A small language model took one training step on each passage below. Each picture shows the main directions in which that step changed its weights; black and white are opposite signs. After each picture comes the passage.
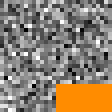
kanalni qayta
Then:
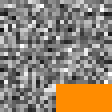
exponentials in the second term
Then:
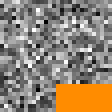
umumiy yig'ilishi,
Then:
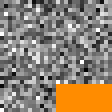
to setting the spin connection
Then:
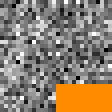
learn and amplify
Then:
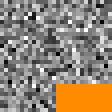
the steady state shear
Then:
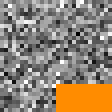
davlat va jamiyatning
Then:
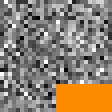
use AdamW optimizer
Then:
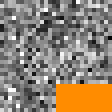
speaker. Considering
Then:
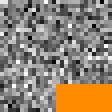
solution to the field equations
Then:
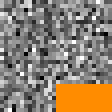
ranges of $\alpha/2$
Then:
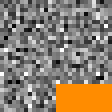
Мазкур қонун
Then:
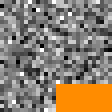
and innovations III. –
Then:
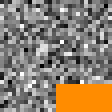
\qquad \qquad \qquad
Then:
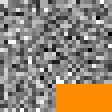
idea de que el acceso
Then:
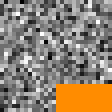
considers an inflationary phase
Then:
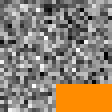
in this Section confirm
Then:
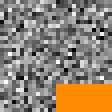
то же время
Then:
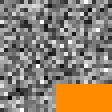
and third biggest
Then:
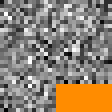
the magnetic moment in the same
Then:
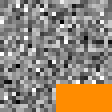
und Hecken - Hof
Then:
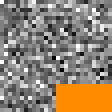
will add ``WW'' in the
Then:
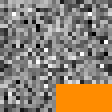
1. Loss of Load
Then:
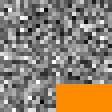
derive from (iv) that
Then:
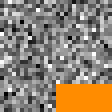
la época de la
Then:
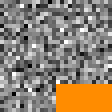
posterior de h caindo
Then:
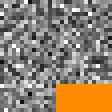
pitfalls when applied
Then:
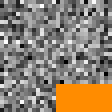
experiments targeting two
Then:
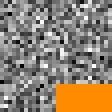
other words, QFSS
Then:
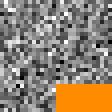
populações com maior
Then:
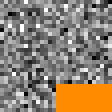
in practice, the data from
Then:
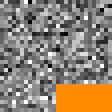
Thus, although there is
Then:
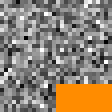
force resolution outstrips
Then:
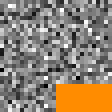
лошадей [2].
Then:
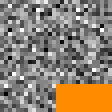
which was also used to couple
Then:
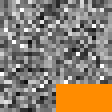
be small. In particular we consider the
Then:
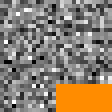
tend to be wider and
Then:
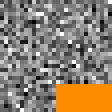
(в рамках данной
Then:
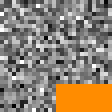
that the Bell violation also
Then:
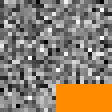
Boltaeva M. J.
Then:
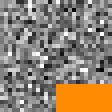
higher collision energy,
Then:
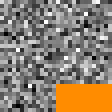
and $\xi \to 1$ correspond to
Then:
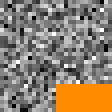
The effective potential is plotted in
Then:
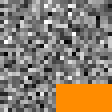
sebagian sebesar
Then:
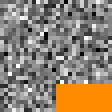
by the solid line. The fit
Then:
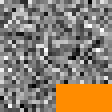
C. Steidel; J.
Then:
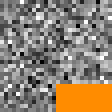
rule analyses. The
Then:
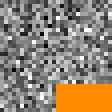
le preparan para enfrentar
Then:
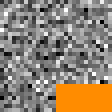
qilish va boshqalar. -
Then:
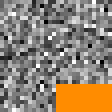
the distributions for the two
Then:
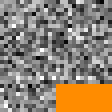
Zong 2024). However,
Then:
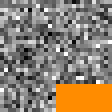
este necesar de a
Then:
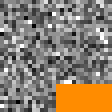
of the staircase decay to the
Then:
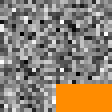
semiclassical results
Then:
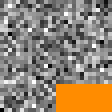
the population in Uzbekistan
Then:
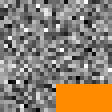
sayyohlar yashirin
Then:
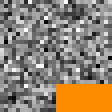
interplay with the signals, in
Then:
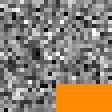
ikki elementli uchta
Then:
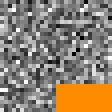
program *Onda
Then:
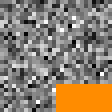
и зависит от
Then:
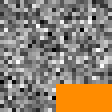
those of the known
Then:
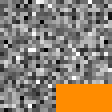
et al]. **Latin
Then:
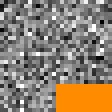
low circuit complexity.
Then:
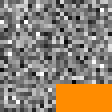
développement des
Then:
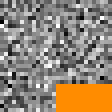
kepada Puskesmas
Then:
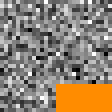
yicha o‘rganish.
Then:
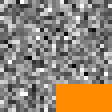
data analysis, this is yet
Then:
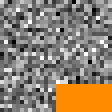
beam shows a good
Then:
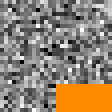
larger than human beings'
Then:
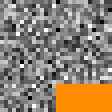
the symbol table.
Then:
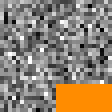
Пулатов, А., &
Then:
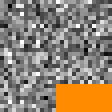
one kernel is favored
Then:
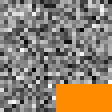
gauge bosons while the other
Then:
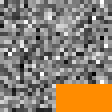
on-off ratio of the
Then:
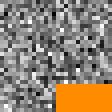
an appearance of this
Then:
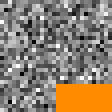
in thicker flakes
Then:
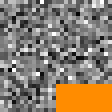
berasaskan web,
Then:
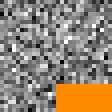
social, otras, como la
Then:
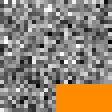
the main known causes
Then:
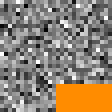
Nortek Vectrino
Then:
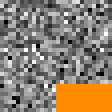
both the degree and angle of
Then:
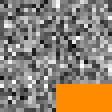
tesouro”, de
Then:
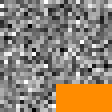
Policy Gradient
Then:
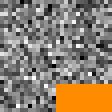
detection of anisotropies in
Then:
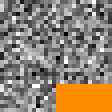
which protects the correspondence is
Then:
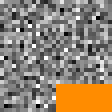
of integration of the cluster
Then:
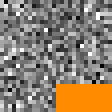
been calibrated based on both
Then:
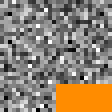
Ammo, ko'p
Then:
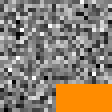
oilaning boshlig‘i,
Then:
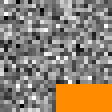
— in de opbrengst
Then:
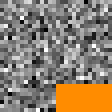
distribution of approximately 1
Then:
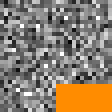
1 ex. na głazie
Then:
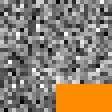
to those corresponding to the
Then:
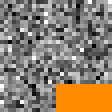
the scalar field, we expect that
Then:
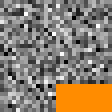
ve aleyhindeki
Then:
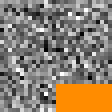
increases from $\sim$85~eV
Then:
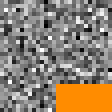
Science Foundation.} }
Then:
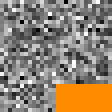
and contribute to the
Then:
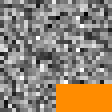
Plan, Prepare,
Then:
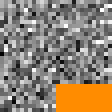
переход в новую
